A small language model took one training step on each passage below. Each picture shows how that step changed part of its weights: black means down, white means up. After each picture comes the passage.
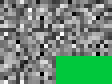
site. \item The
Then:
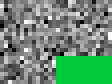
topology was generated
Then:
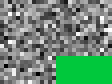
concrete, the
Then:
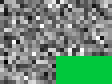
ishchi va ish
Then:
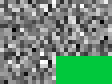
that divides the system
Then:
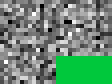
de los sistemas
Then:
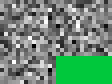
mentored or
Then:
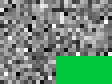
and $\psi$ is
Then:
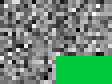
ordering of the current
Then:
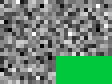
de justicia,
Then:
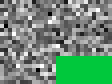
de travail
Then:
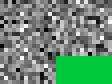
cat. 47 et
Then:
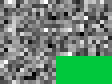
H., Ferlay
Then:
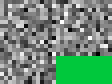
We detect strong
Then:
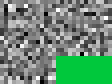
olgan holda
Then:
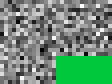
promote effective
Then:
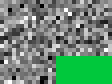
eng yetuk
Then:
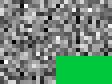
reversible and its
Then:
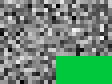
distant inertial
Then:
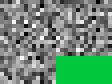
via a fit to
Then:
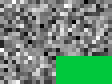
and Model B. We
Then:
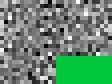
of the Educational
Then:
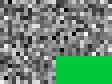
іншого у
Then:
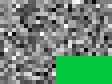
functions results in a
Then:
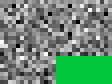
magnetization of
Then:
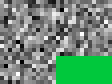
the methods that can be
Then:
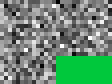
should be (see
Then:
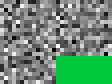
almost linearly
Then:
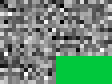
на время на
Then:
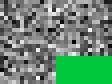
de Fato |
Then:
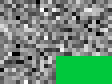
the dimensionless parameter
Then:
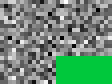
NS's rotation,
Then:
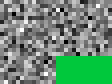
limit $\lesssim 3
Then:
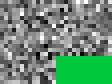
major role in
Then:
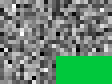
menciona la
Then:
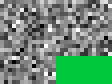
by multiplying it
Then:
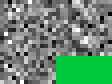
seleccione 1
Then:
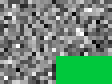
the learning process.
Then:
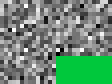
decay is found by
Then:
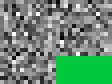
intermediate value
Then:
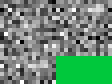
and the airfoil
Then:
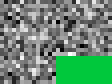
and INFN.
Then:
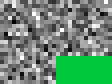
process is enhanced
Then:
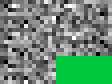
в переводе
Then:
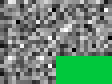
DOGS OF
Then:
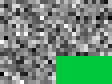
model for DL training
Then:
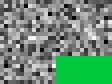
the weak-field
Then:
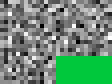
35 беременных
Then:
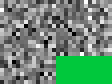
are statistical only.
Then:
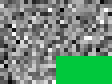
the communication
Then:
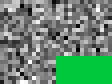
few MHz.
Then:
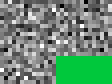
розвиток –
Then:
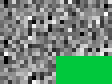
extending the dual
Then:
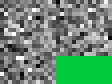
relaxation. Ac
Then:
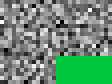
be utilized by
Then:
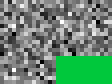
en küçük
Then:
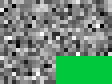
and $g_{A
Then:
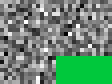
collapse of a
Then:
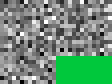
В статье
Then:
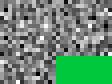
for instance in the
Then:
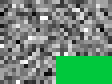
the slope with
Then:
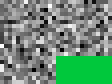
mos ta‘lim
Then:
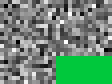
prolongada pode
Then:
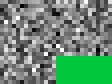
sumber daya
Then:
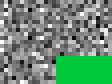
The amplitude is
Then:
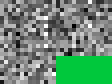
eprint (0)
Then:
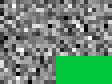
µm to zero
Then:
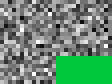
ruminal. El
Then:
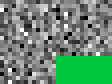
that $N_S =
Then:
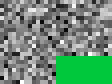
the probability of the
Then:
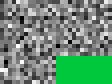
regime. This can be
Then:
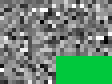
now introduce
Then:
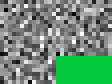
the term that generates
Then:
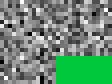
salah satu
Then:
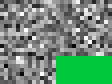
conveyed by large
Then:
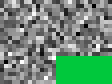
modular, fixing
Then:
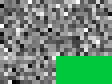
conformal dimension
